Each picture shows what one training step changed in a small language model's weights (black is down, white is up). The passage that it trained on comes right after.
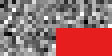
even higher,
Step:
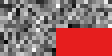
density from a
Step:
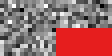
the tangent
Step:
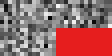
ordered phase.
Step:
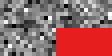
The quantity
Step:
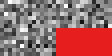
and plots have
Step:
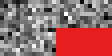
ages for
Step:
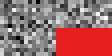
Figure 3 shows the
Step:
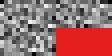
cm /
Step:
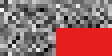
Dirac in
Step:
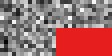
measurements directly
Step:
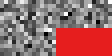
is introduced when
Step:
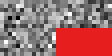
as the ratio
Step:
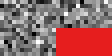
basis for
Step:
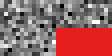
RT structure
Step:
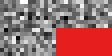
and specific
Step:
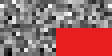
as calculated using
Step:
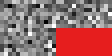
quantum art,
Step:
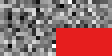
circles in Figure
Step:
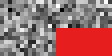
is far from
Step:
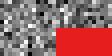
of conformational
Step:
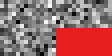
process, whereby
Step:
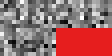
at least
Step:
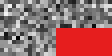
pressure that
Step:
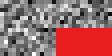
the scattering
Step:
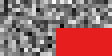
scanning to
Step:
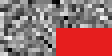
the second term in
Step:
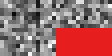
in the last
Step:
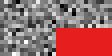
depths of
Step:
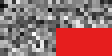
focal plane
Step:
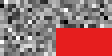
functions in the
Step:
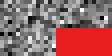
The expectation
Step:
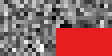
model} The
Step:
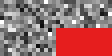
url =
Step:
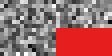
in the case
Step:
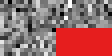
the combustion
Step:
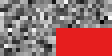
the target
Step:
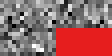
Even in the
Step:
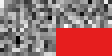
chaos to
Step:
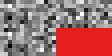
with predictions by
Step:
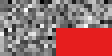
same in a three
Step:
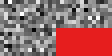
quark wave function
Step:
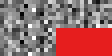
experimental data for
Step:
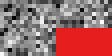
all particles within the
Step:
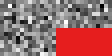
rolls up
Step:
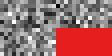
on the complex parameters
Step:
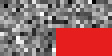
long range order.
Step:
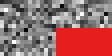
was not able
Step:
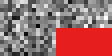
we discuss in the
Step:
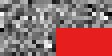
the $\Delta$
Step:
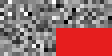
radially symmetric
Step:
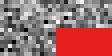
be taken
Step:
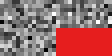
relation between the
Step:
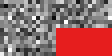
magnetic field can
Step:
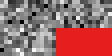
happen is
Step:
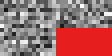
into training and
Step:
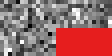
of resolution.
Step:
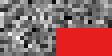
the NS
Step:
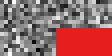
thus complex.
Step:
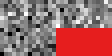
since the process of
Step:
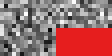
with a proof
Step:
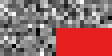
disorder is
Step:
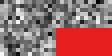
stars. In both
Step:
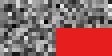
To do that,
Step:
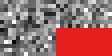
on the standard
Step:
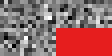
all $N$
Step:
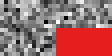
be used to
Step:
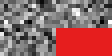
Universe. We
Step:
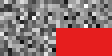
is given in the
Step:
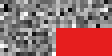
were prepared
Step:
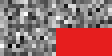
than the observed rate
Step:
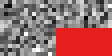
because less
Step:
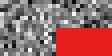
the flux of this
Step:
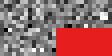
of $\beta$.
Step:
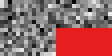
use of US
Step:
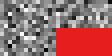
the one shown in
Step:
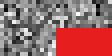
using typical
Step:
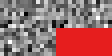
evidence for
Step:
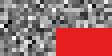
grouping stars into
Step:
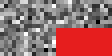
in more detail
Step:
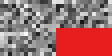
constraints will
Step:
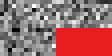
some observational
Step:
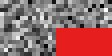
the CP
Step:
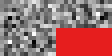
to be introduced
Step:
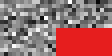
analytical predictions
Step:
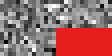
that after a
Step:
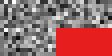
thus corresponds
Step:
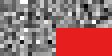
and found to be
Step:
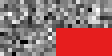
for having
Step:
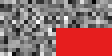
phase transition from
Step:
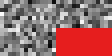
the problem related
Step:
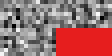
to normalize each
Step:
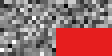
coupling will be
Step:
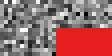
and thus perform
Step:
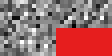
we have calculated the
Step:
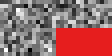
percent. It
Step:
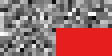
the muon and
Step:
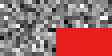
a large-scale
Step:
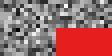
temperatures of the
